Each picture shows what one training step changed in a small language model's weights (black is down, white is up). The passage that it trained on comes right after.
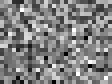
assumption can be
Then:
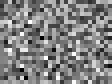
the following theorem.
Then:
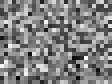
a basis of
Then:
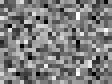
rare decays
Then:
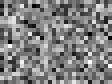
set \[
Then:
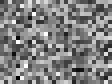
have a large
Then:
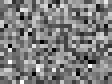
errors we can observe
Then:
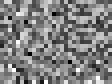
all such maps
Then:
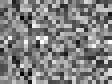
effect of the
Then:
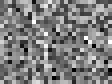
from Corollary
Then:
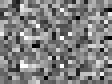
shortest path
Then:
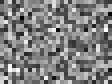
in the absence
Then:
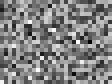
$\alpha $ and
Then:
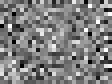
belong to the
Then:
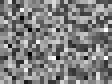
in the limit of
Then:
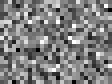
the mass of the
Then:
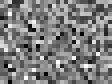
entries with
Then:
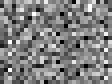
diffusive with
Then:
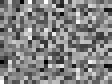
not consider what
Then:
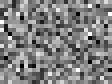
characteristic exponents
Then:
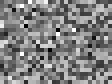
Indeed, take
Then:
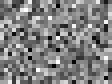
this relationship.
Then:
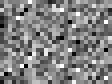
isomorphism in
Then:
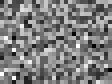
preservers are
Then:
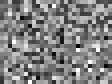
does not allow the
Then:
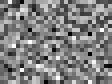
their profits
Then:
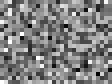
sets. The results
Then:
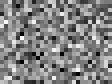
as the one in
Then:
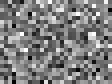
be negative.
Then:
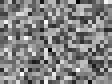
a special class of
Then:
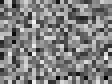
on abelian
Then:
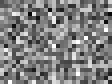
might be very
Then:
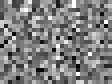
this paper, we
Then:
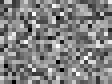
associated to weak
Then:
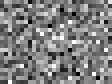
beams with magnetic
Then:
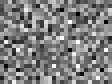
is given by
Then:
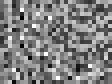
conditional density
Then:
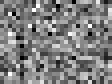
eV} and
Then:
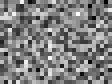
quark and a
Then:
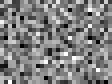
critical values for
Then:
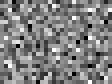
point like except
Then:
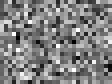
the $\nu
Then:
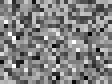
with the short
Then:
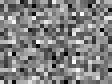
\ee Note that
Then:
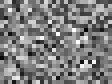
strain ranges
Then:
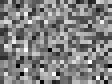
the quantum mechanical
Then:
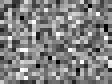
equations describing
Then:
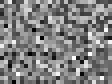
nematic order with
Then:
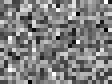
changes from regular
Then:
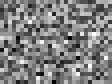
$n$ to
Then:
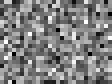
systematic errors are
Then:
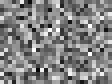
from complete unless
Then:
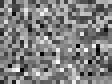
of $z$
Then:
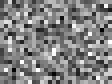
the graded algebra
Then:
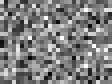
transmitter and
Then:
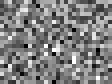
which follows from
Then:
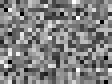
Algorithm 1.,
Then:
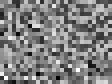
interaction through the
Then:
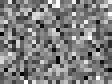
at least seven
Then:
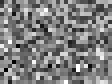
of states, as
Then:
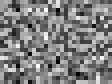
component of order at
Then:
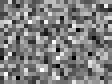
the initial state of
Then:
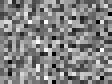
the sphere at
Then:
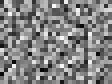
geometry, when
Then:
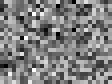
UE) under
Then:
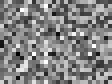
there exists a
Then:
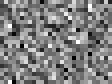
central flat bands
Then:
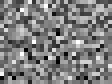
there is an induced
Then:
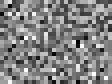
although the
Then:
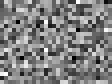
asume it for
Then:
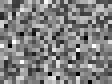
understand the detector
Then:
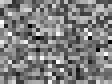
order to formulate
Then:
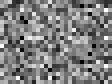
final sample includes
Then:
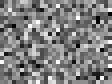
we think that
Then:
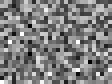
component. We
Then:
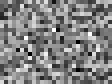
Consider a
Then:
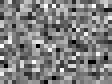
less than in scalar
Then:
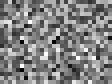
the proof of Theorem
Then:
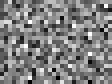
the singular potential
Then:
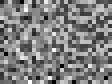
where it was shown
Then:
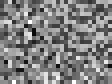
the formula gives
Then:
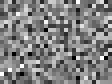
a vertex in
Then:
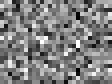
part of the
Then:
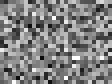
logic has been
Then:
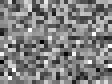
also define the discrete
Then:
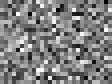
be a minimum
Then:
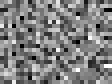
maximum and mean values
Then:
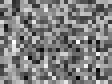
factor maps (this
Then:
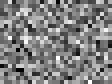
an identity of
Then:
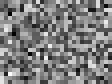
column YB was
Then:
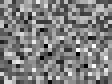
remaining stars
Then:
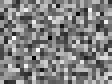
reasons, we
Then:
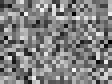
on $(\btheta
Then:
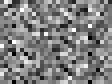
open circles correspond
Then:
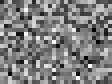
we can limit the
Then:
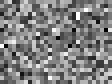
converges in distribution
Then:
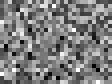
one edge and
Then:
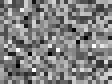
by integrating
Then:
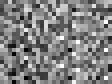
is related to
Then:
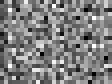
indeed present in
